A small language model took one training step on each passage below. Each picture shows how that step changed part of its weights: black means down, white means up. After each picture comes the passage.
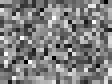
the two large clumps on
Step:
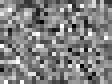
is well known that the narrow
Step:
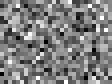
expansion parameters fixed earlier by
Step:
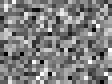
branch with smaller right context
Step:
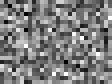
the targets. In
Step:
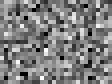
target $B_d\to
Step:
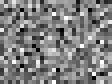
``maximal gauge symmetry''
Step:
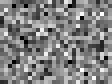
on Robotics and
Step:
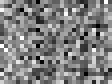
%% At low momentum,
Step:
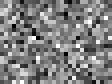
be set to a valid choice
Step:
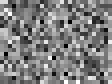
of conception. In the
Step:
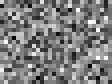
firing rates and when we
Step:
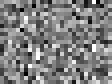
Protection, Early
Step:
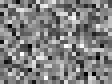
four separately driven elements
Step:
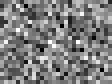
expansion and forced evaporation
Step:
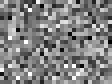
This means we can no longer
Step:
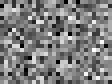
tunnel resistance with
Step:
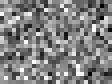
can have the two distinct color
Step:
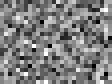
$\dot{\phi}$, which is
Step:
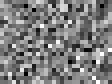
importance of supporting data
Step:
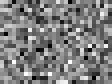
%\caption{ The system is
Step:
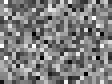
that before using the trained model
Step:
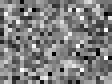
contribution for which the multilevel is
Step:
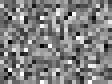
leave the terms containing only
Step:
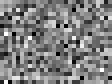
SFR of our LSB
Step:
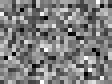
out to be small enough if there
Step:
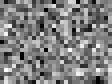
The quantum symplectic
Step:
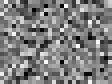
associated to deuterium
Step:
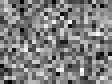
preserved in the branch
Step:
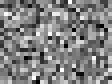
two oscillators before coupling are
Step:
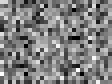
in the presence of the strong
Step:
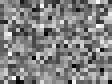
number of days in the
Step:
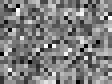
collaboration. [sidebar
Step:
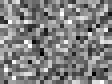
procedure is then repeated
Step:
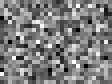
circles. The yellow
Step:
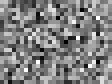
a similar anti-parallel magnetic
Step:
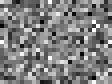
and qualitative results,
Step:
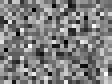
prefactor) by which we
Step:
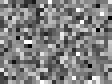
by compressing the data size
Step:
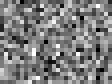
``Linear models for flux
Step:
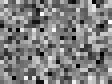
to show that the right hand side
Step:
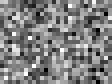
an electron has been promoted
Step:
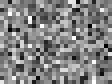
There can however be additional interactions
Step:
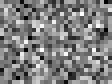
impact ionization of atomic
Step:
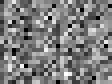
cathode. (a)
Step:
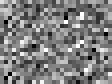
almost degenerate with the
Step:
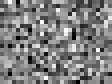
the Milky Way as
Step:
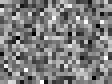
the same as the baseline.
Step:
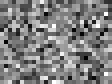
these Hamiltonian formulations is that
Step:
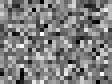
$p$-wave interaction proposed
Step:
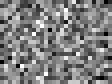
separations comparable % with \,
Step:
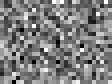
to be tighly connected
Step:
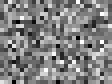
six-qubit entanglement
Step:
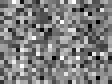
The inspection of the
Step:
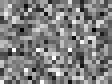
allowed frequencies constitute the spectrum
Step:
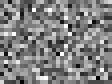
space: \begin{eqnarray}
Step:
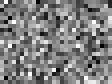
conference to which we went
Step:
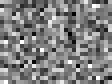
the ground state of the Hamiltonian
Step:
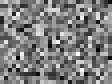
its optimum value. We
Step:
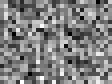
intensive numerical integration of particle
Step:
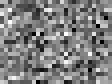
will refer to the latter as a
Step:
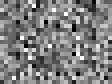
OpenMolcas implementation
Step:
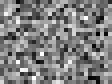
radiative corrections is a light
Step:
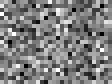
have to be fixed first in order
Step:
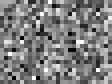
the switching regime, where
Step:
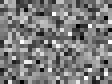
shaded peaks),
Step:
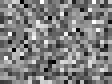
Experimental energies for the lower
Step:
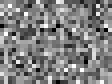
for the ability of groups of
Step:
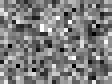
large and thus the AC
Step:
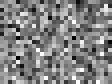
dimensionless gravitational couplings if the
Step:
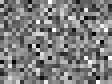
mean 2.73 and standard
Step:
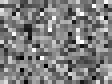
the region, but could be
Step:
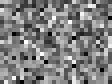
the observational data in the
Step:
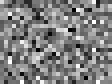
lambda vortices near the
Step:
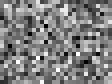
disparities will distort
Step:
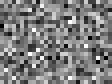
\wunwaai &
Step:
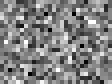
suppressed mass effects are well under
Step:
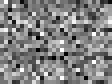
classical physics still reigned
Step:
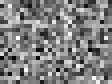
reconstruction is verified by
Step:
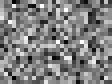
is noteworthy that this
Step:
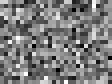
in this direction. Furthermore,
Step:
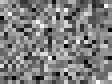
connectivity network. In this
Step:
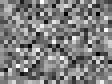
speedup ratios, in log
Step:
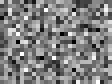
any function of L (and
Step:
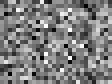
chiral magnonic edge
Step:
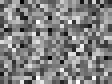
combinations of the inclination
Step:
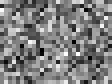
the helical solution arises from
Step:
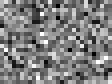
to use an adaptation of
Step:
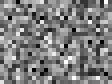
hold, and the temperature and
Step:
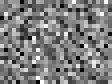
finite-size effect at low current
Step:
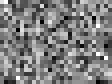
of the multiplicative uncertainty,
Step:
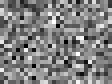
cornerstone in statistical physics
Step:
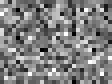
are based on earlier work
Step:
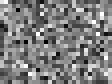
for downloads,
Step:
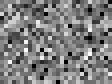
uses user queries and
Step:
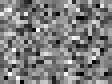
changes in the total pressure distribution in
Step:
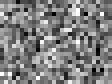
only when a negatively
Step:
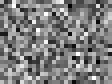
of managed grasslands
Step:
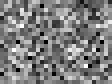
throughout the
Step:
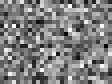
\citenamefont {Cranmer},
